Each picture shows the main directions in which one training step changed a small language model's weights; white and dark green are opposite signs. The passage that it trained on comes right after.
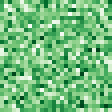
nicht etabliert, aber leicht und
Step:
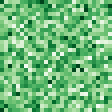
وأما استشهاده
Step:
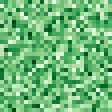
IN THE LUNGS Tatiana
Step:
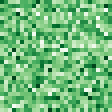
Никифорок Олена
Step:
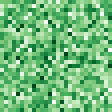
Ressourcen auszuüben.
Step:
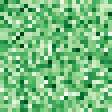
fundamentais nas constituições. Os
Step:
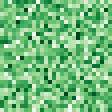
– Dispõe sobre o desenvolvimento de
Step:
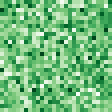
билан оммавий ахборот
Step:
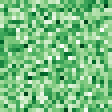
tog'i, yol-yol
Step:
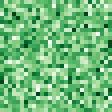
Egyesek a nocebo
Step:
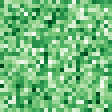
ekinlar, ayniqsa
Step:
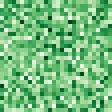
ta'lim muassasalarida,
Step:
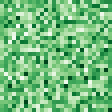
sistem digital, aplikasi berbasis
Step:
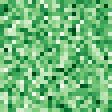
técnicas y medios para diseñar
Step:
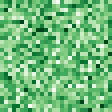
tomir kasalliklarini rivojlanish
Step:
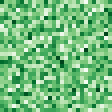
(Georgia), David the
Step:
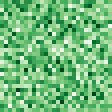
élèves s'expriment plus
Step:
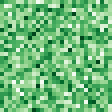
икреной впадины
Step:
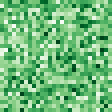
takrorlanish mumkin bo'lsa
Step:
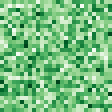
после хирургического
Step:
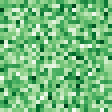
ранговому принципу, а
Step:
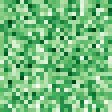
dengan baik pada saat ini.
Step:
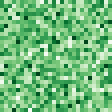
A. A. Repatriation of
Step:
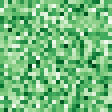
es la participación su éxito.
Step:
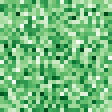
revela incompatível com a
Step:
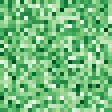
orais, os poetas populares
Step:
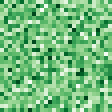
mustaqil tadqiqotchisi*
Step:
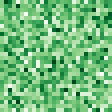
me'morchiligida ham
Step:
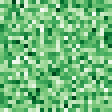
предприятий Узбекистана на основе
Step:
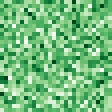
Resultat och diskussion..... 6
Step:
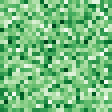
mesure de répondre aux
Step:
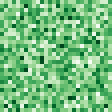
manbalarda, xususan
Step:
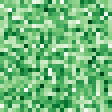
ordered to respond to the
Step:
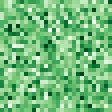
iste'mol madaniyatining
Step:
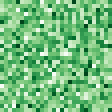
Secretaria de Estado de Saúde
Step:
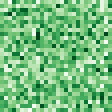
применения сценарного подхода
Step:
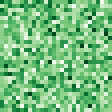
допустимый для зачисления
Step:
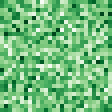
kan tenkes å ha positiv
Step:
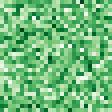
apresenta é por uma falta de
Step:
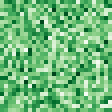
(Moreno-Lucas et
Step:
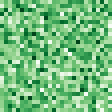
guru hanya berlangsung
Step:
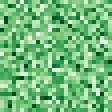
raspoređenih duž
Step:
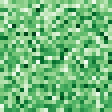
после операции выполняли
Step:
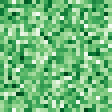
фонда обозначило
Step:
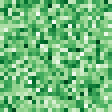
функція якого – інформувати
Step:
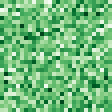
групі. Переважає
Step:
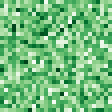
и перспективы.** –
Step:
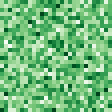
în cadrul orelor, iar
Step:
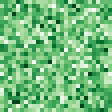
zum anderen führen wir für
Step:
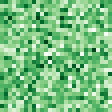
Lernbereitschaft erhöht,
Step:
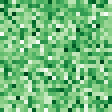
своих произведениях,
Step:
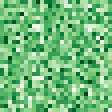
dapat mengukur nilai akurasi,
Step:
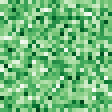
moral, creative and economic
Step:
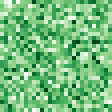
budi). Artinya, setelah
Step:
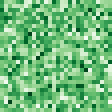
bilan bilvosita tanishadi. -
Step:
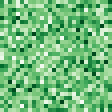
ou de Portugal, pois não foram
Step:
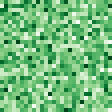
к христианству необходимость
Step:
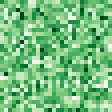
perilaku kita. Dengan
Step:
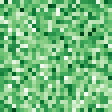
entre eles e os métodos de
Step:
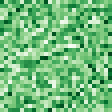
oleh para pendiri
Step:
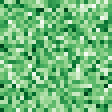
ihrer Skalierung
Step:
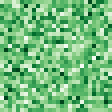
que exibiu trajetória mais
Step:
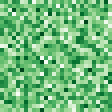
Material zur Verfügung haben
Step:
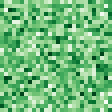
joylashtirish operatsiyalarini amalga
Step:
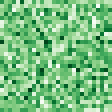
and Society Volume 2014,
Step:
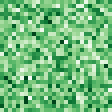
explícitas en los reglamentos
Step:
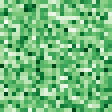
gama de normas e procedimentos
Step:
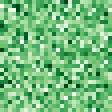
do § 2º do art.
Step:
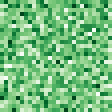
foi pontuado sobre as interferências
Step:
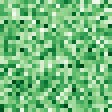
et al. The role of first
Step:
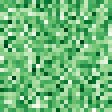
yang sudah tersimpan dengan
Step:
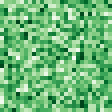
ação direta na elevação da
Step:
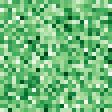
arzon, energiya tejamkor
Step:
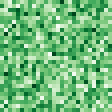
всех уровней школьного
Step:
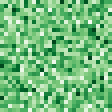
Fuchs, süß wie
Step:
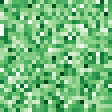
qattiq harakat qilmagan
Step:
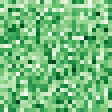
опасного вещества.
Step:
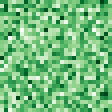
користувача. Такі
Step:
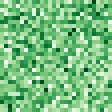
internet: análisis del discurso de
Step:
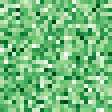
радифы, использованные в
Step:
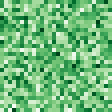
una sucesión de progreso
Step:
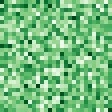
в исследованиях. Наличие
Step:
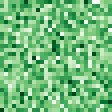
intervenir en una realidad particular lo
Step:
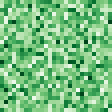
hisoblanadi. Mamlakatda
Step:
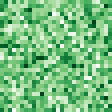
incluso a dirigir su ira
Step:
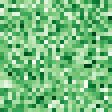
в рамках стратегии развития до 2026
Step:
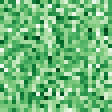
utilizados no traço de concreto
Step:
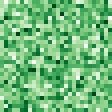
бўлгани ёки бўлмагани
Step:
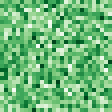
bilan uchrashgan holati aks
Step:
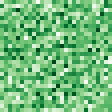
частицы были положены
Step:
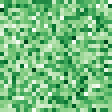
слова: *Социальная
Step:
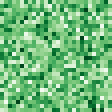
maqolada televideniya sport
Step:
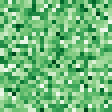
uning sabablarini aniqlash uchun
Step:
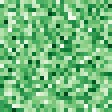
a factorilor de resort pe
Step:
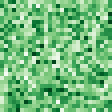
investimento por parte da instituição e
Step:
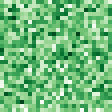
os desafios das políticas de
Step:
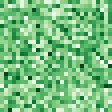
напружень у кришці
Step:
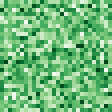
de la población, se utilizó
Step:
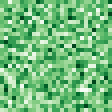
tatar, ozarbayjon,
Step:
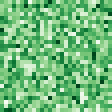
pierādīts, ka ir
